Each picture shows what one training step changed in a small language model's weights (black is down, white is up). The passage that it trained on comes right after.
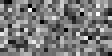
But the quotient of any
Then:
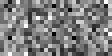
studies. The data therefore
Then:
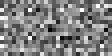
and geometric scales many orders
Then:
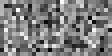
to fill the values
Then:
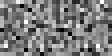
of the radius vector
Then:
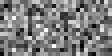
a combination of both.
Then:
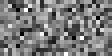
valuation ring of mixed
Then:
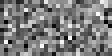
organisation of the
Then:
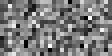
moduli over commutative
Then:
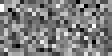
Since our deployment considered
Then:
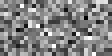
is grant aided by
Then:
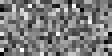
Scientific} }
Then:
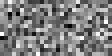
and provide good solutions as
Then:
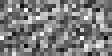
contractive representation of the
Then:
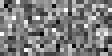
singularity. Some basic mathematical
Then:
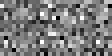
will indeed give rise to
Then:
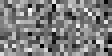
In our experiments, we
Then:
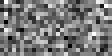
figure also shows the location
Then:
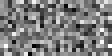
with appropriate changes). This
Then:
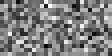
is a model of such
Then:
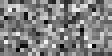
perform favorably with
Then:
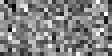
in moving curved
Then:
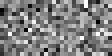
and zero-inflation
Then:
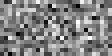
oscillate a lot
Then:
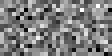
two crucial definitions and we
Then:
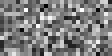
graphene for the single
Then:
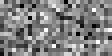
a symbolic name
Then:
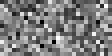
solutions is rather low,
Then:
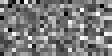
metal oxides depend
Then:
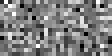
long bonds,
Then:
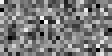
\equiv 0$
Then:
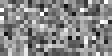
GeV." Talk
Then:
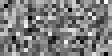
eV. The presence of
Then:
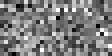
is computed as a suitable
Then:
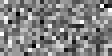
theory}. \newblock
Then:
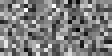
meV) and the
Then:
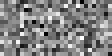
an inclined and
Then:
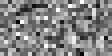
requests to identify
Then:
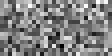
observe that by Proposition
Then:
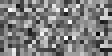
over a sufficient large spatial
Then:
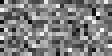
a right quantity, see
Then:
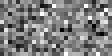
the theorem follows from Theorem
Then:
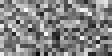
immediately to structures of any
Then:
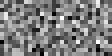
view, we use the
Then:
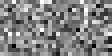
just balanced by cosmic
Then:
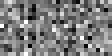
rearrangement of
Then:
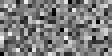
in Section 3, discrete
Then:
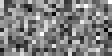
the exchange field. In
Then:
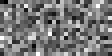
the kinetic energies of the
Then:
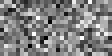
and secure key
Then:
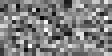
are removed,
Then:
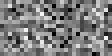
This theorem makes previous projection
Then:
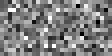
to give an analytical form
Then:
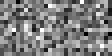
line is affected by
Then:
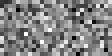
was assumed to be constant
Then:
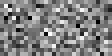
is surprising that for
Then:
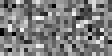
applied in this region.
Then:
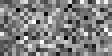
will be denoted by
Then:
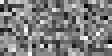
some $n\in
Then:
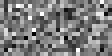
represents the true mean
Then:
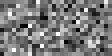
$W$, the energy
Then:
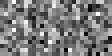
individual flares indicate that
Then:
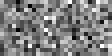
are not affected by
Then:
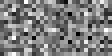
eliminates the variables
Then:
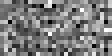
was found to achieve comparable
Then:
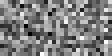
(\xi )$ for all
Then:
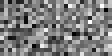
output of a neural network
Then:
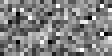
II}. \newblock
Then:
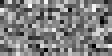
twelve NN
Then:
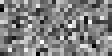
\}$. Let us take
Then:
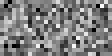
decreased. We note
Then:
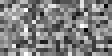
significantly higher and significantly lower
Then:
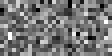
2 end-point derivatives
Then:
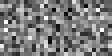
affect the conclusions
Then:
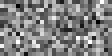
define a truncation using
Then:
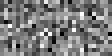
number of vertices.
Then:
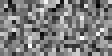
forty OMC
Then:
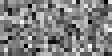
hidden dimension} &
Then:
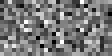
accordingly, the sign
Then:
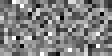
$k$ such that
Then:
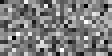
\}$ be simple symmetric random
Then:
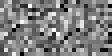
GST constructions.
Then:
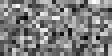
emerges with the highest
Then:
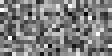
the indecomposable
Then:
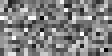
violating supersymmetry
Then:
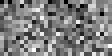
would be a finite length
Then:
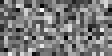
diffusions of this
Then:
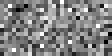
$h$ is chosen
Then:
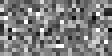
holonomic moving
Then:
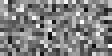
2015), observe that
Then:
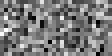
will now use the main
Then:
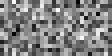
century by
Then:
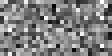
hypotheses, developed
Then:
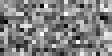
the most general structure is
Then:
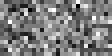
their {\em quotient}
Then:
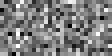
the bounce or
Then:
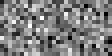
resolution $N =
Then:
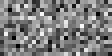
The solution of Eq.
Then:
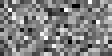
which enables a new
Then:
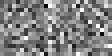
that is common for fits
